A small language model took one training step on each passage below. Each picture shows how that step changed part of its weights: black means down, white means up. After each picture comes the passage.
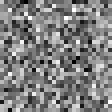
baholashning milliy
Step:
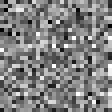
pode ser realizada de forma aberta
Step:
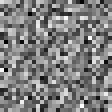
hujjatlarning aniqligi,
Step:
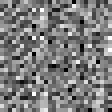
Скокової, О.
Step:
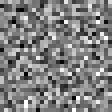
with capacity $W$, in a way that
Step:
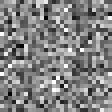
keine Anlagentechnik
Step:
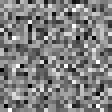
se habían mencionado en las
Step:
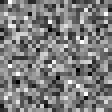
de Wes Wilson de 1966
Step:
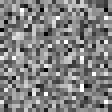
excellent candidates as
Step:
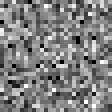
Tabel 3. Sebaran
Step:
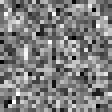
obvious that the difference in graduation
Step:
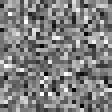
for all $\varepsilon>0$, there exists a
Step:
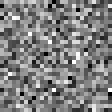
of the 13th century.
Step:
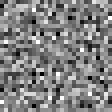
equiprobability from all possible sign
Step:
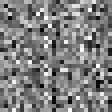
of all complex valued continuous functions
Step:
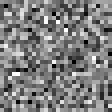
Mashg'ulot oxirida
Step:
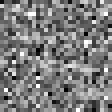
анализ различия
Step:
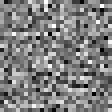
harakatlarni ma'nosini
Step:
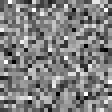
the half-planes delimited
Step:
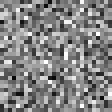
an \textit{$n$-Lie algebra} as
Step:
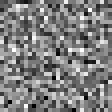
ta'lim platformalaridan
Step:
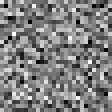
an antimagic injection we can obtain
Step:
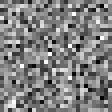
no primeiro século da
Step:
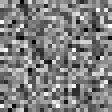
x\ge 0\racc$ is a
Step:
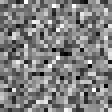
1999. \newblock Translated from
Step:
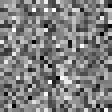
a unique Gauduchon metric
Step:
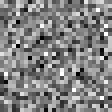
Contexto Histórico e
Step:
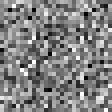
and $-Q(-A_x)$ is convex
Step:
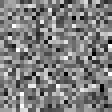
W} \left< v,w
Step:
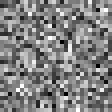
We also discuss three applications of this invariant
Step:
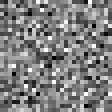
Apriori, this definition depends on the
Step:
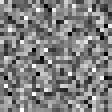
and hence we obtain the exactness of
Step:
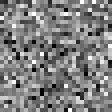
models of $Z_{\overline{w}}$
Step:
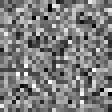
problem we borrow a very well known
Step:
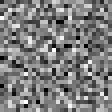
number of `new lows' in the sequence
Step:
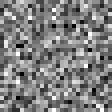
ROM & \bf solve ROM
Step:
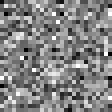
procedimentos metodológicos se basearam
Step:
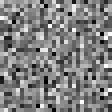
el acceso a la educación y que
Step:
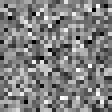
is the integer valued cohomology class on
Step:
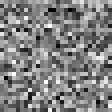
gelatin (Tabarestani
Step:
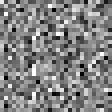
experimentación, aplicación de
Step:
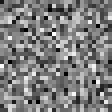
Milnor proposed an answer
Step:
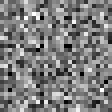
\par {\em Proof of Theorem}
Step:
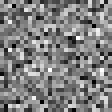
Proposition \ref{non degeneracy}).
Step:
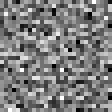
this research. S. A. C.
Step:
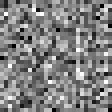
will describe a finite set of elements
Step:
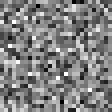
ko‘rsatadiki, integrativ
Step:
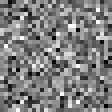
Avloniy, tarbiya,
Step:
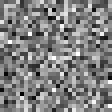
define the associated zeta function of the sequence
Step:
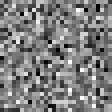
proses hidrolisis
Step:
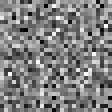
a la accesibilidad de la
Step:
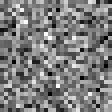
$\underline{v}_1 \cdots
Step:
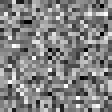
memory processes with applications. \newblock
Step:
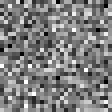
line and all arcs (representing
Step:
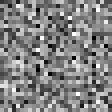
Данная проблематика
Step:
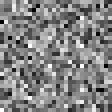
Islamic Financial
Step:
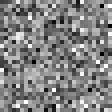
cuanto a las etapas
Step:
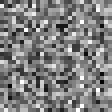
чем данные по этим
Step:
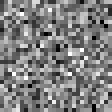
$\Delta$, that is \[ N_s
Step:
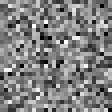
sur un complexe de subdivision
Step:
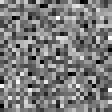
bu model həm az,
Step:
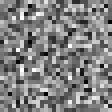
yang dihasilkan berupa
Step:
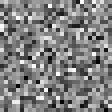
non-negotiable strategic
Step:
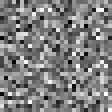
va oltin baliqcha”
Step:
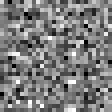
Bobur, Navoiy,
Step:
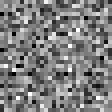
that may arise in this process along with possible
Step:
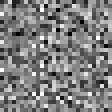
Самадов Хомид
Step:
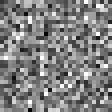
en las elecciones catalanas de
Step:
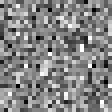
J}(N,\sigma)$ and set
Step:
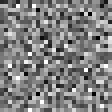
містила відповідне
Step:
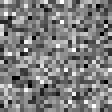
awal 1980-an hingga
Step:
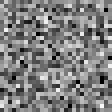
\displaystyle -\sum\limits_{m\in
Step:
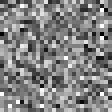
structures on $\k^*\times G$. The
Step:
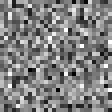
arquitetos, assim como
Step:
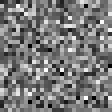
в его руках -
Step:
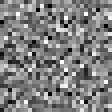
is to formulate the minimum variance
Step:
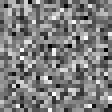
de l'article 3 du décret
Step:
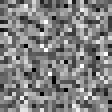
more relevant part of the proof consists
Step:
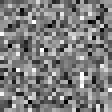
in step 2. Notice that so far
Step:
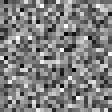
de la representación de las mujeres en
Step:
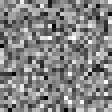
sobre o conceito do *fresh
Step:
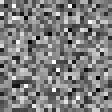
istamadilar. Bunga
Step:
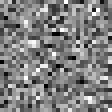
imply immediately the following theorem.
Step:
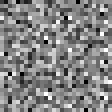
kommunikatsiya texnologiyalari
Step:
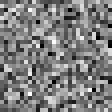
le sea asignada una clave de
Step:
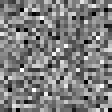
sharoitlarda o'z
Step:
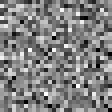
si accetta l'idea che
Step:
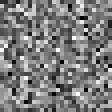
в рамках которой
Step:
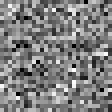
e não leva em consideração a
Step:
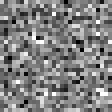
will speak about our school, how
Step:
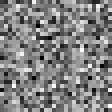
show that the coefficients of the expansion are then
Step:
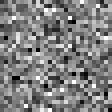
la negaron, resaltando un
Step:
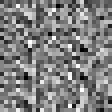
Объединяясь с
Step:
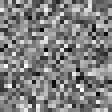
belong to the segment connecting $\y'$
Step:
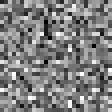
por esas necesidades y esos
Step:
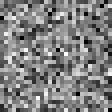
a locally minimal submanifold of $\Hn$.
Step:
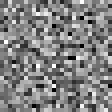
We argue by contradiction. Let
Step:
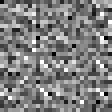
тури ва хилини
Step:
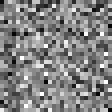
the use of an unbounded function
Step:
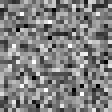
the paper. Since there is significant
